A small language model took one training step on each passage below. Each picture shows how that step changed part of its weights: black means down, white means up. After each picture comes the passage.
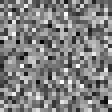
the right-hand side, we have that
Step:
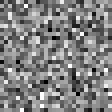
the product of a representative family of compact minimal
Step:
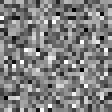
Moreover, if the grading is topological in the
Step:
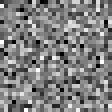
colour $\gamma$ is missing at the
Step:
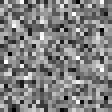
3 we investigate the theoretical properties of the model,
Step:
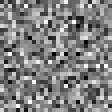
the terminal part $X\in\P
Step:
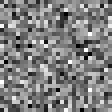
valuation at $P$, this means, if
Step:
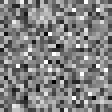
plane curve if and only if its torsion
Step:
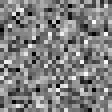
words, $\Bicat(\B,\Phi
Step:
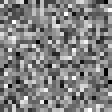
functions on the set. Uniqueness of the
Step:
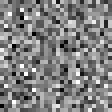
probability $\prob$ to zero as $n$
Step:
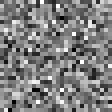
equal to $O$ nor is it of order
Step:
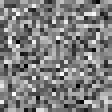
\Pi \rightarrow \real$ satisfy
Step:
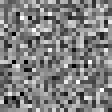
principal ideal domain and $M_l$ is
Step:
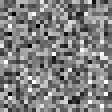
nonnegative $d \times d$ matrices, equipped
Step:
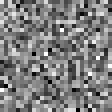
Summer School on High-dimensional
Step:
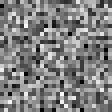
\Gamma_i}\,. \eeam This means
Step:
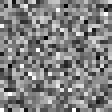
be constructed in two steps: Firstly realize
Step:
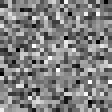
$4$-disk is discussed in
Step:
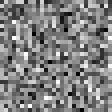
functions $u$ and $v$, respectively,
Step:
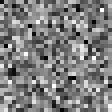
times $\wh T$. These equations will be written
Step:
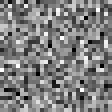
the energy density resolved over both time and space
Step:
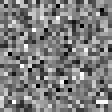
better coverage while building a resilient
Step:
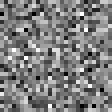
line contour In Fig.2,
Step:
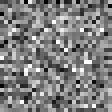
\cref{rem:opposite directions}.
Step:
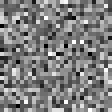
It follows that none of the spheres of the
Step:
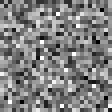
the q-deformation of continued fractions
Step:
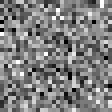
method described by an all-at-once
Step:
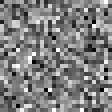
normal random variables with variances $s$ and
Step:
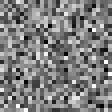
each such an action, say $T$, the
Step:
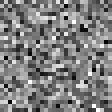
is in models of a low to intermediate complexity,
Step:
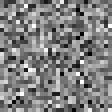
conclusion of Lemma~\ref{4.7}
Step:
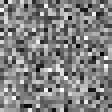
a $k$-linear endomorphism $S$
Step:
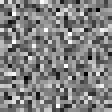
$$ We start this section by comparing two notions
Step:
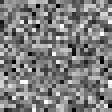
and $\fmh$, there exist natural transformations
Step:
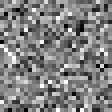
\end{example} \medskip To prove
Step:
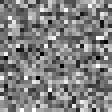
drastically in the case of large perturbations
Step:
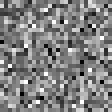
elliptically fibered space-time with
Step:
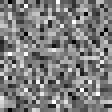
the resulting equation as \begin{equation*}
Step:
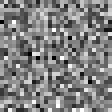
area mean convexity} in our assumption in part
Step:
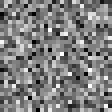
one edge} \label{s1}
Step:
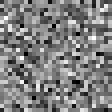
mapping principle, we know that there exists a unique
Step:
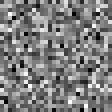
$\overline{u}$, the line segments joining
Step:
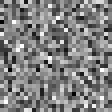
half-open arcs of equal length. One phase
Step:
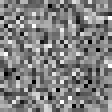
is the total length of $c(s)$.
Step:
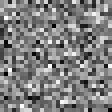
on, try it!). At this
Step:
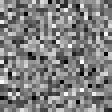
(\ref{e4}), for example, the
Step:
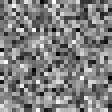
proved. In section 2 we consider the limits theorems
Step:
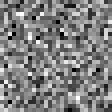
+ a_n} \end{equation}
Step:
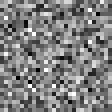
\item The map $\hat Y$ satisfies
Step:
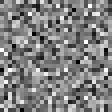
$\reg R$ is the smallest integer
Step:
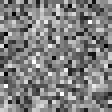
these conditions are not canonical, so we cannot prove
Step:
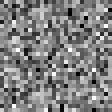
infinite products for some classical constants via analytic continuations
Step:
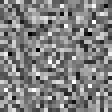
is said to be of Cohen-Macaulay
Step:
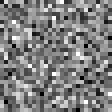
matrices $X$ and $Y$ in
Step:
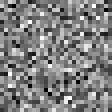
este format din $ 14 $
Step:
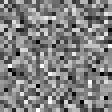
is used to investigate the capability of the
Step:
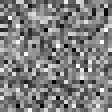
of a simplicial complex $K$, an abelian
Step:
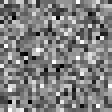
generated by $\set{g_i}$. Then
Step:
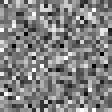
f_{\hmin}\rangle - \frac 1
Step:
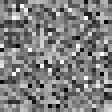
Proof:\/} From (3) it follows
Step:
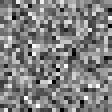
us to choose the preference order in description of
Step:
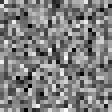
turns out that the extremes of drawdown
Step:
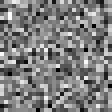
In the `super' ($\Bbb Z
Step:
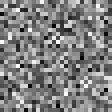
\| \lesssim \| \tilde u \| \] for
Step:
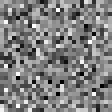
(\ref{Lag}) satisfying either the condition
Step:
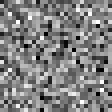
by $U(A)$ the set of all
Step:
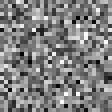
any such local $\nu$-Euler derivation
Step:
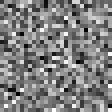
of $\mathscr{Z}_{\X}$, and its
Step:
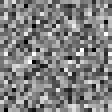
group of isomorphisms of $L$ preserving the bilinear
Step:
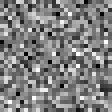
of $H_p$.\\ \noindent Let prove
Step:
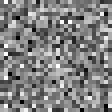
Y \in \Lambda: X + Y
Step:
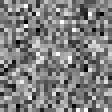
it be very rough? \item If
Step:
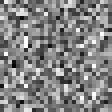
\ref{geominimal product:bound},
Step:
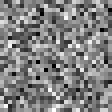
$0$-ary primitive operations, denoted
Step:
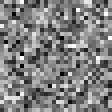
introduction, we use the complex analysis approach. But
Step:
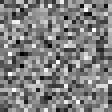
setup of this section. As we will see,
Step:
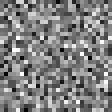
of the three material zones. One can observe
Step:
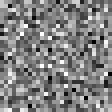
type discussed in this paper occur in rotating
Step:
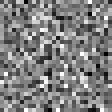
high. Brickell (1984)
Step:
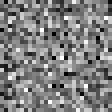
injectivity radius is at most $\epsilon$) consists
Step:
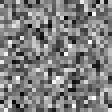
here $\BMO$ denotes the space of functions
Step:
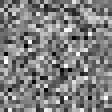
for the conditional distribution of $A_t$,
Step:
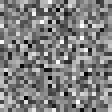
\overline{\left( M/M_{\alpha
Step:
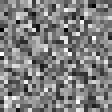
such that $f$ is bandlimited
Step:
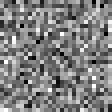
Lemma \ref{lem_interior}.
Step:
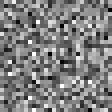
clique of size~$s$. As we
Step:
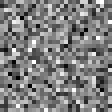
Aut\'{o}noma de
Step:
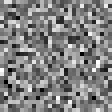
Let $\pi$ be a model of
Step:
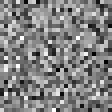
certain parities of dimensions and orders of singularities)
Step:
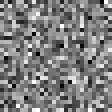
a higher number of degrees of freedom to
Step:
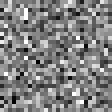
\ref{quasitraces}. Hence $$
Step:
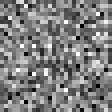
of the Schwarz alternating method for the
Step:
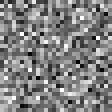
a self-embedding $j$ of
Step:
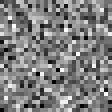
to the facet $F_j$ (or
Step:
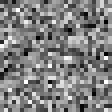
\end{split} \end{equation}
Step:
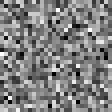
cannot meet all criteria. The only function including exactly
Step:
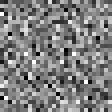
spectrum in panel (d), with no
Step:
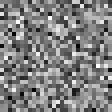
of the effects of the initial function not just
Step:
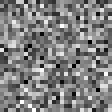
as classical knots and links can be
